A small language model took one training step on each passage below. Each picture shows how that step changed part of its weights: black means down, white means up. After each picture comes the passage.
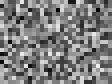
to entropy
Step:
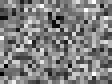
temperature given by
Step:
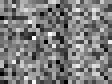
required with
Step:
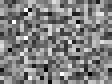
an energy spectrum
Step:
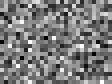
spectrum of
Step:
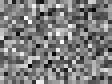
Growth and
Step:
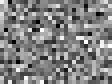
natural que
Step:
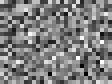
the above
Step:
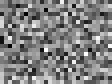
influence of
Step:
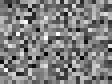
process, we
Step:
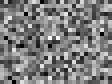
a come
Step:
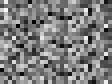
is reporting
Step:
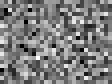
type stars
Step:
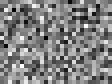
muon is
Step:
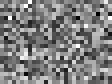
para el nido
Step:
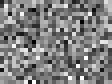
dos chamados
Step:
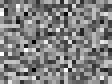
кожи и
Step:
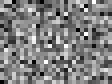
loss of
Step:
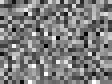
the case of the
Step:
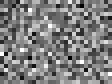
indices we
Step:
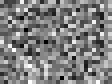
in the form of
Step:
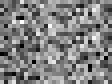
have very
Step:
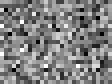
singular solution
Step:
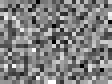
with standard
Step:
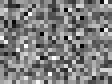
: University
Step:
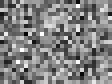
produces the function
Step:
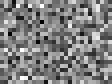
can be between
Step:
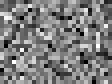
is the width
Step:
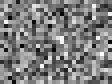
a constituent
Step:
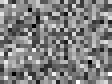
close to the
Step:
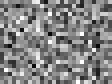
metodlari va
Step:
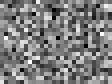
The authors
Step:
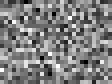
under the (right
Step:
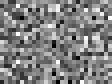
We discuss the
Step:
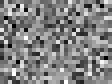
coli} &
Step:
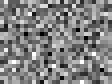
values. Key
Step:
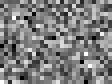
wird auf die
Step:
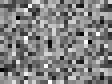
its dynamics
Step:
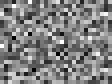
по пяти
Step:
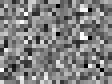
where $L$
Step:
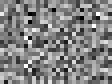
electron spectral
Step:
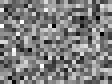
a solution in
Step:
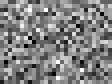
out that the
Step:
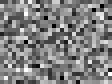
index set
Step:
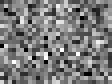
montre que
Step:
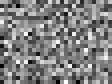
sido la del
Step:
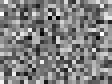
eine breite
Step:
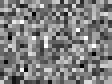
function of the
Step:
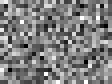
wave functions
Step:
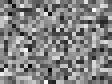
professor de
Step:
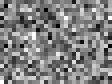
letter was
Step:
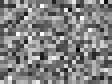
idea of
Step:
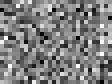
basal de
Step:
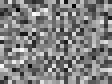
few as
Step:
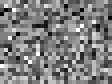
prescribed by
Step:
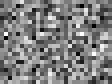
line) compared
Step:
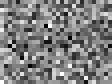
intensity value
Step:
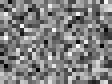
be a cause
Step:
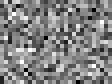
worked out in
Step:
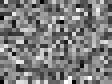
de que ele
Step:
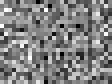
-1 means
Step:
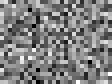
close in
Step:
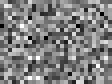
out to 3
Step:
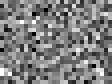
only in a
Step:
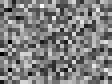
to obtain a
